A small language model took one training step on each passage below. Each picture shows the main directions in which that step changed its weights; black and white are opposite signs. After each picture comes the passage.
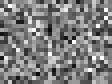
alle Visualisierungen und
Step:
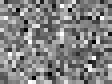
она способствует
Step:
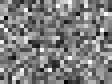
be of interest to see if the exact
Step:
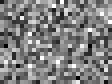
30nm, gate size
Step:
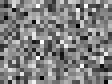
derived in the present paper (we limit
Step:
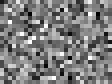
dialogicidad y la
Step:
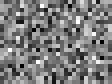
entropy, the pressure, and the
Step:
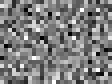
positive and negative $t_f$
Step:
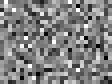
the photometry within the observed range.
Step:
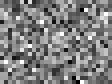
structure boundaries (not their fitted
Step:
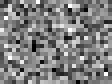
Nuclear Sciences, University of
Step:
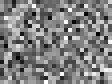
provided by the World Health
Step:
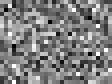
o'zlashma terminlarning
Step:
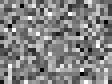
increase was turned off at various
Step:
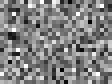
In this way, we take a free
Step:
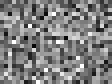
behavior emerges which is largely independent
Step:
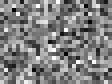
1 bậc so
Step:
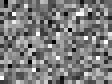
on energy, being higher at lower
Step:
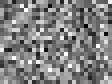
inferred energy {\bf{(a)}}
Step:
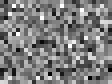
a function of $\tau =
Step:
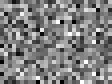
Selanjutnya - a.
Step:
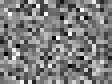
direct effect decreases among all estimators.
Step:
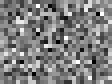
has been adjusted upwards
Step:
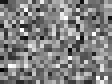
schematically illustrated in
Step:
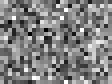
an external force), $\gamma$ is
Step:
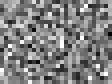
успех партии
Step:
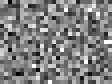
bilan hamkorlik qilishga tayyor
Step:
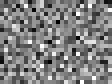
integrieren einige Länder
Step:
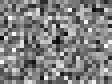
kallasini olmoq, boshini
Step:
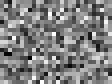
may not always be suitable for use
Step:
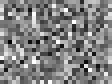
sóis (Crédito da
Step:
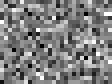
foliares. Já as
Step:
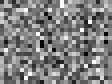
Note that the completeness limit in these
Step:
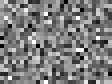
where \(\epsilon(x)\) is
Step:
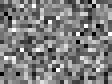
masyarakat Indonesia yang
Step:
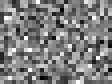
indexadores como a Scopus,
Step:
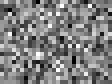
da gehe ich schon
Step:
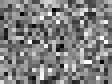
there is no known string theory interpretation for
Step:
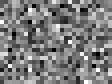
coronavirus disease
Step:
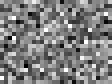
1 mK), suggesting the
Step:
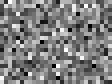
Erschließen des
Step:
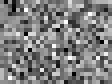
our embeddings compared to the
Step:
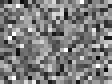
nivel de agitación,
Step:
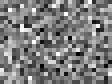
crise actuelle, le Mali
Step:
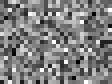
surface brightness) is now
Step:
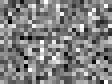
e ilusión de su trama
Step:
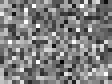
thermalization time in neon plasma
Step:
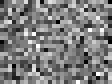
of Technology, Pasadena,
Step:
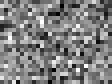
flares. The oscillating tail
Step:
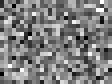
faolligini oshirish, ularni
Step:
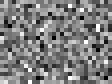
branch $B_u$ has
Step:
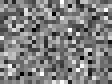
3D Manhattan distance
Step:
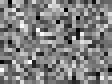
que permeiam a educação
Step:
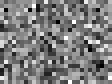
groupe plus précisément
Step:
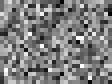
time of each coincidence was 30
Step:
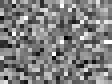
centre of type 2 AGN, their
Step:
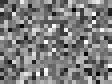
of China around the world.
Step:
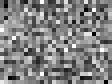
threshold power with further temperature decrease from
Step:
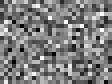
SILVA, M.
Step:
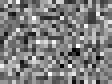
a tão conhecida distinção
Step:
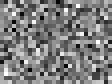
status, subjektivna
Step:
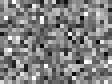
superselection rule prohibiting states
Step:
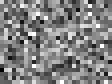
more difficult. Whereas in
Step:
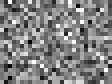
work best when they are used to
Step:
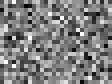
Point Splitting}},
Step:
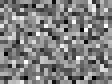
solution as the initial state. As for
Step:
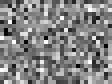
Replacing a SNAIL with
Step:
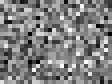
П. Гетьмана,
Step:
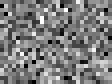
none"> - Planung der
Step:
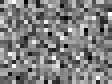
tocar import Autor: Juan
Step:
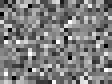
by Capano \textit{et
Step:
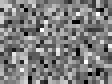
Hence, both quantities measure the probability
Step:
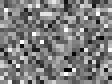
de biblioteca para
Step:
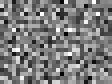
with efficiency} We begin by introducing
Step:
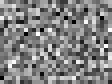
and Y. Avishai,
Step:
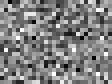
aniqlash, sabab va
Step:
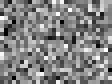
the mechanism that will replace it is
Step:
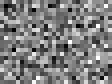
posjetama prirodnim
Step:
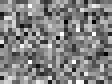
Szenische Aufführung
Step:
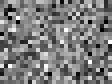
In spite of the apparent
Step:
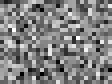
composition and amount of the
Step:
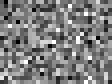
mechanism. The input audio
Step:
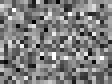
целью повышения
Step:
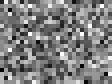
a distributed secure processing protocol for
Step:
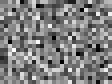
ambiente propício, conhecido
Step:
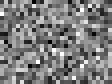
stars = redshift trough iron
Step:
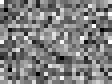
The TCI phase of
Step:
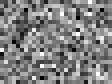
nuestro patrimonio
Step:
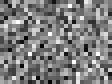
by varying the background function and is estimated
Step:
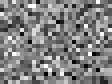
observational tests to discriminate
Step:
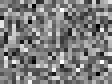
22 de septiembre de
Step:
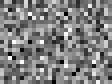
мають передбачати,
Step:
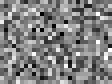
развития современного Китая.
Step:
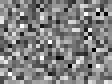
Seadle, Michael
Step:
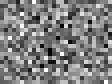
preocupação do pesquisador
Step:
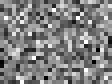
50~m away from the
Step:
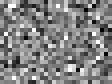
Андрій і
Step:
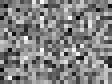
analizi sonucuna göre;
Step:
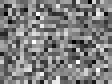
был относиться к
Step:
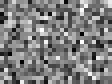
this example, $\mathrm{A}$,
